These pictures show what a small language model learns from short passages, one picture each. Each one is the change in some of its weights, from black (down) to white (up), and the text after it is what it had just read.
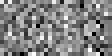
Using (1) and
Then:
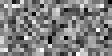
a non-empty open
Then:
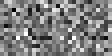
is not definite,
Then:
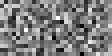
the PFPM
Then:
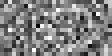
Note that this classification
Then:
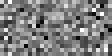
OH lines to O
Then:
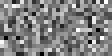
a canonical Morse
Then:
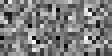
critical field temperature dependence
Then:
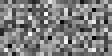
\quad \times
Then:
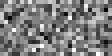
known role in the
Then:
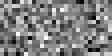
an appropriate estimate
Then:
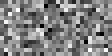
can be safely
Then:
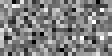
a portion of
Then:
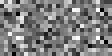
would then imply
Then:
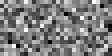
to help stave
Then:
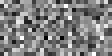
of cusps
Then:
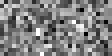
the all-ones
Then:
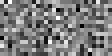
second half of the
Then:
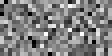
a displaced
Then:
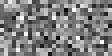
there follows the separate
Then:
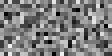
terminate the
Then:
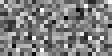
for the conventional
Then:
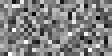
a phase transition as the
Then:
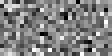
can be considered as well
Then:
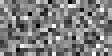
a quintuple
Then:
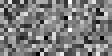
diffuse intensity
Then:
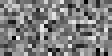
and then HI
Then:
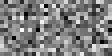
orphan unless
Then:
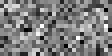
are energetically
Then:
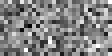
networks and dynamics}
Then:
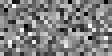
c |} \hline
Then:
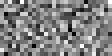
estimated sources resulting
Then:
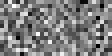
deviation of
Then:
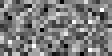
space $X$ has
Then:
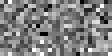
Our method can be
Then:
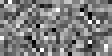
achieve to again only
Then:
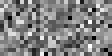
point and that such a
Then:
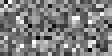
first step, we
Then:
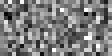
expected magnitude
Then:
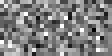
on the sign of their
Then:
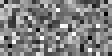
the points are from
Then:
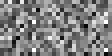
that this system features the
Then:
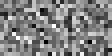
the collision and
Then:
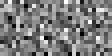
means that for long
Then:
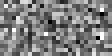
all $d\in
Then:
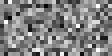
thickness, and is
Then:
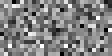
a criterion
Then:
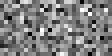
called an invertible
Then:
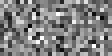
point $x_i
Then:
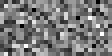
$y$ gives a
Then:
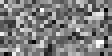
for all large enough
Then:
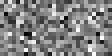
indices above a tensor
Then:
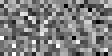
in complex Monte
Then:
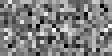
Society Lecture
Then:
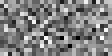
inductance (top
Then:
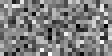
a thermodynamically
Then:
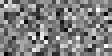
have, thus for
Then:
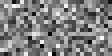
a substantial
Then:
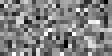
of scalar theories is
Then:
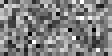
the generators
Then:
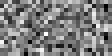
model has already been studied
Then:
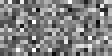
that several potentials proposed
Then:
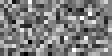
body radiation
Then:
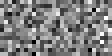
media, are relations
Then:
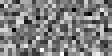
of the tuple
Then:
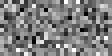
find that the predicted
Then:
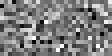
Ratio $\sigma
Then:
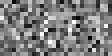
g$ and $g
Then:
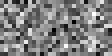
measure meaningful
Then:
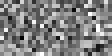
from the given data.
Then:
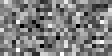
nature of the
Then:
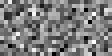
technologies from
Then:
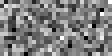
the tree defined in Section
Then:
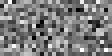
A stratified
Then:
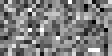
result is correct,
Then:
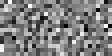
We note that while the
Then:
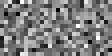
needed for
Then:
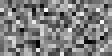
protection in the
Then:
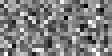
in the same parameters space
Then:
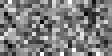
terms vanish in the large
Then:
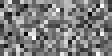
idea with the
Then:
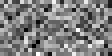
homogeneous state with a large
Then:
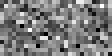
$z$ cannot both
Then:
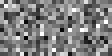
have in order to hold
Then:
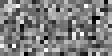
which shows greater
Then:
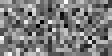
preliminary results are
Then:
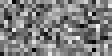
cluster categories, in terms
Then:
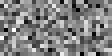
of kinetic terms
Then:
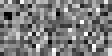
possibilities for
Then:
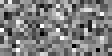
provide the best fit line
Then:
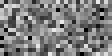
the following reduced FP
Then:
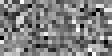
about an order of
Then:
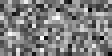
2.} Proposition 10 implies
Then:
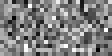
\\ Account &
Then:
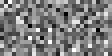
first layer, 1
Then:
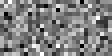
exist constants $C$
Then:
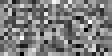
\AA\ in
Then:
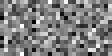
monotonous potentials
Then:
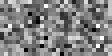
depend on the coefficients of
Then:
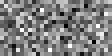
for pathologists but
